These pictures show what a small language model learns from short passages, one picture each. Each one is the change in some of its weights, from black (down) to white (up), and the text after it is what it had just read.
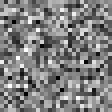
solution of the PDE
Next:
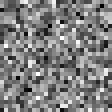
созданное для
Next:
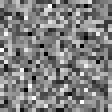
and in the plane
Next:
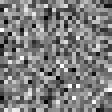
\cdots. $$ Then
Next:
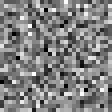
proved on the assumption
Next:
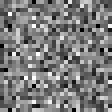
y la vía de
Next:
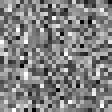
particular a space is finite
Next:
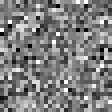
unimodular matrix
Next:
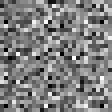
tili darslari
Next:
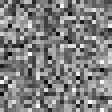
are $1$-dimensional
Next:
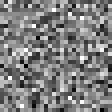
a study of the
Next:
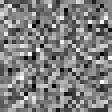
on the interface
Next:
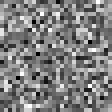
interested reader
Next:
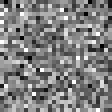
el universo
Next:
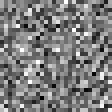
the singular vectors
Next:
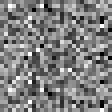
on a number of
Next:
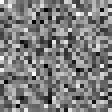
Filiform Lie
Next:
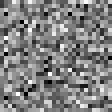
end of your
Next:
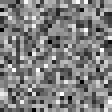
беради ва
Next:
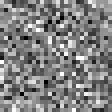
in fostering
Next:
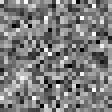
the simplex category
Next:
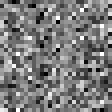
blocks for
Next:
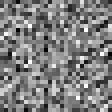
at level 2 there are
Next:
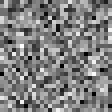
addition to the introduction
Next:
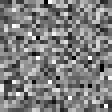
os participantes.
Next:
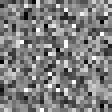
suv faunasi
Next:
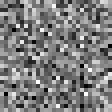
в национальной
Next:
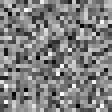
published it
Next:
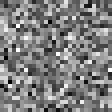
These models are
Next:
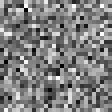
an uniform. \medskip
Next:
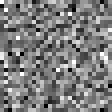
on rows
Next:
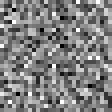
see Giere
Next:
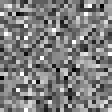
question: how
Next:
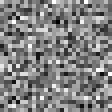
à interpretação do
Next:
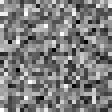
of one-step
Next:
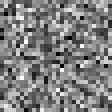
to the fact that
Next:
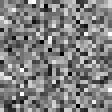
morphism that embeds $
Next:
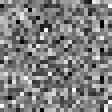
a pointed
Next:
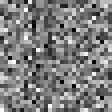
Let $J$ be
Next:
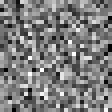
по которым
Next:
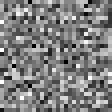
threesome of
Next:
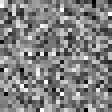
solutions to Problem
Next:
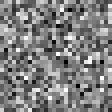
The comments at the
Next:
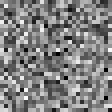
of the boundary is
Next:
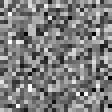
yang telah
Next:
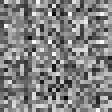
sifati va
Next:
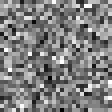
group --- here the
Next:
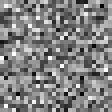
fatores de
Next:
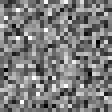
networks. To
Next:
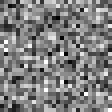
методисты в
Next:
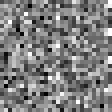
$\alpha$, and only
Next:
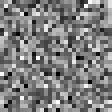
technologies in the
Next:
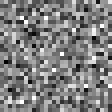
as forças e
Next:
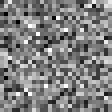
n)$ time. In
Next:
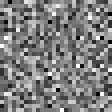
ishlar olib
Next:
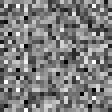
undan ijodiy
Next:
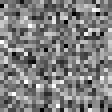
variables: one for
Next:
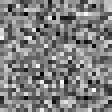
rapide du
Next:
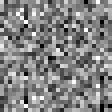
zo maar
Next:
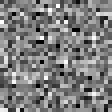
de dispersão
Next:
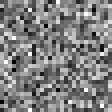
based on a multidimensional
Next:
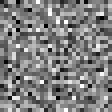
que não fosse
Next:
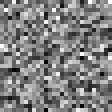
well defined because modulo
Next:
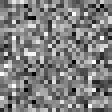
olib borilgan
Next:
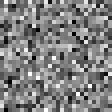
na melhoria
